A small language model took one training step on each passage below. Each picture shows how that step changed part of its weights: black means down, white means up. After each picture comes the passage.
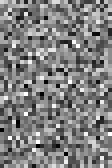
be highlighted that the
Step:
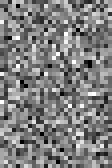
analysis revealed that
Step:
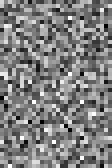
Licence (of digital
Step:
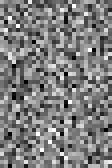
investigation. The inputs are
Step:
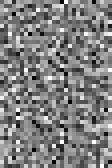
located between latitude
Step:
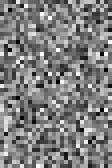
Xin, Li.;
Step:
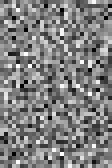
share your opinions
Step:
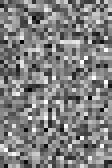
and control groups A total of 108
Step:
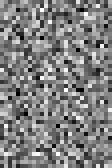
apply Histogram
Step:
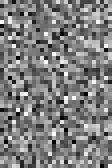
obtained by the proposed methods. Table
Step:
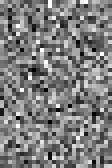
in rpm, L_R
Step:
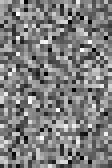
of Neurology,
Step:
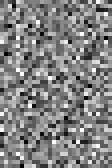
were separately extracted from
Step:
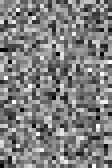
lack of development not only in
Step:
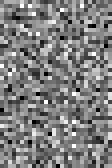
of love and devotion to
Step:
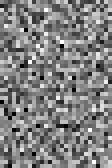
and Information Engineering under the
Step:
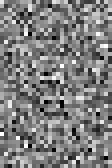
configuration of a
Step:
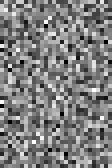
ADG decreases without direct
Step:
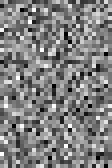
were used, and the side effects
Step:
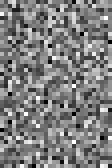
the creation of the Native
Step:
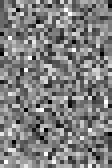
initial, early stages of
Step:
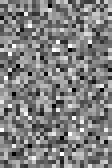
common with delusions at this
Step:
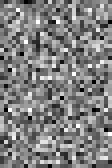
problem can be converted to a
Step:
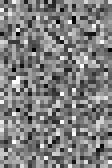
models that can provide solutions for
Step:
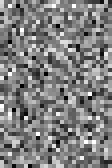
of Quantification
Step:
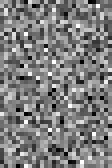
John Maynard
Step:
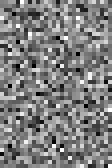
manure. Poultry has
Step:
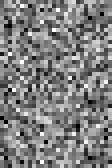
(RMSE) and mean
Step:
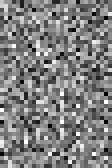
major determinants of economic growth.
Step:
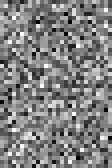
and the teachings of
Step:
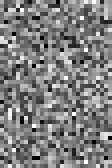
the reign of the Qing
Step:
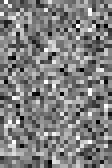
future scope calls for
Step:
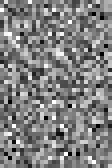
and one hundred percent
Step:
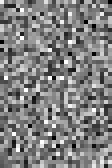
packaging and under mild
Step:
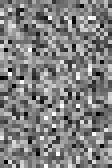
who engage in sports
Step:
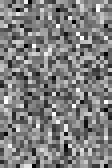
D. Cameron says
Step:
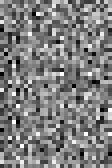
despite the fact that the
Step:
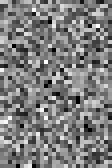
Dose, is less as compared to
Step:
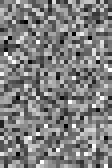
River, at Nanded
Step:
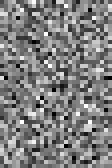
as frequencies and
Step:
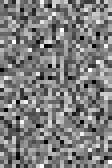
mixture of the material components,
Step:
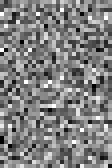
removed, a healthy
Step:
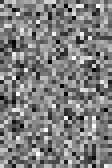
great interest. The Republic
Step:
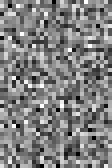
secondary school teachers of
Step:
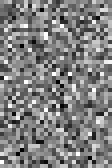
by UV light.
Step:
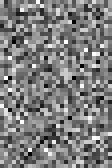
paragraphs touched
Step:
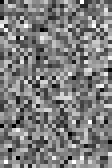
than π , the exact
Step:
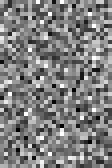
attention and language, and in
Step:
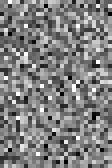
minimum NDVI, water
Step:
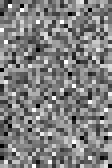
over a piping,
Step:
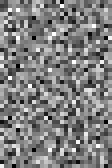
real-time insights on
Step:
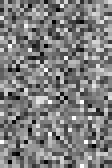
of matrix X respectively.
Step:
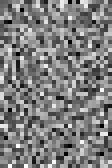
other articles are also
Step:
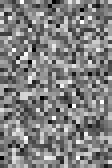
also resembling the first
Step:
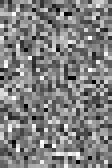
Adequate maternal
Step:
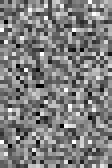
all steps . The requirements
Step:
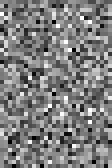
and omicron types
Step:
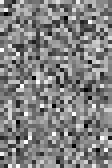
procedure determines the most
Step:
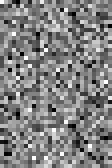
end users and their constant
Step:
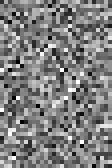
The person being enrolled from
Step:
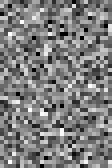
building community around questions of
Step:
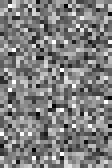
suspension geometry
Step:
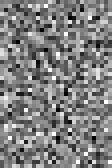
used. As far as
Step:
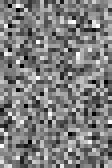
Broker, GJR
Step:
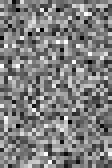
de estatinas y la
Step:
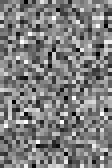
Risk factors highlighted
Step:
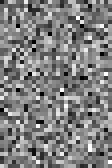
combine BBAs in
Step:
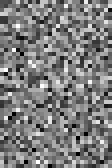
natural gene pool.
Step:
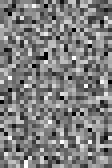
We examined the effect of
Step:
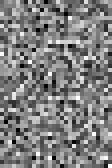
In a Canadian study,
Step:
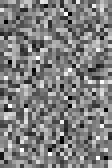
and hemodynamic
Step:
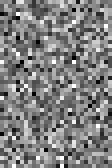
this greater experience of confidence may
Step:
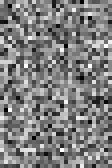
conducted to identify suitable
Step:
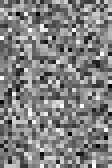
about the publication and the related data
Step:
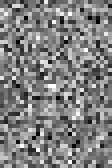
coursework with them there.
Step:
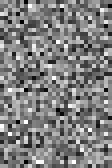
mainstream class.
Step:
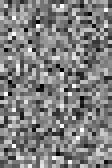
teach connects personal experience
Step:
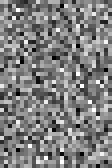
crustal extension that
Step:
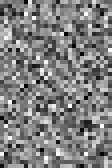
Zenith Banks, and
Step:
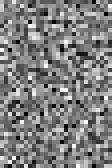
at present. Researchers are
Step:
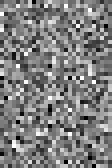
possibilities that cause patients
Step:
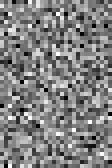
capital contributions to general
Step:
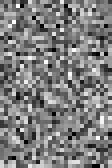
these problems proposed saliency
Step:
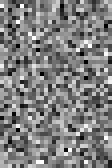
Marine Plex
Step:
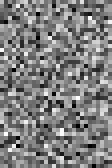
suitable methods and, if
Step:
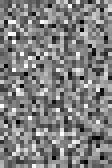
an external policy that is
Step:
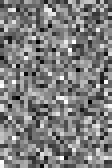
levels of these metals.
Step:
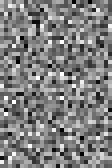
project The overall aim of
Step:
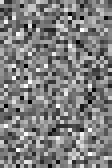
*Terminalia* contain
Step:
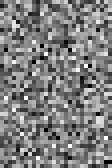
metrics such as mean average
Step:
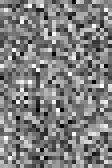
phenomenon of child
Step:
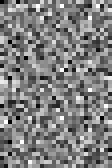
unique way. Our
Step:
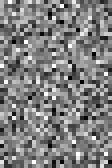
publish several rounds
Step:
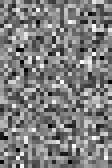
think about my progress
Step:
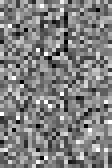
solvent extraction unit
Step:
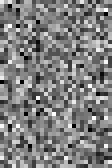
results can be seen in Table 2
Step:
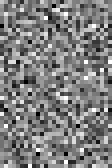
Papa Alanto both require
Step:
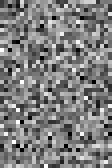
transfer globally. For
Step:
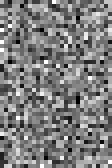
(21) is obtained.
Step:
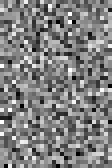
approach to different curricula and
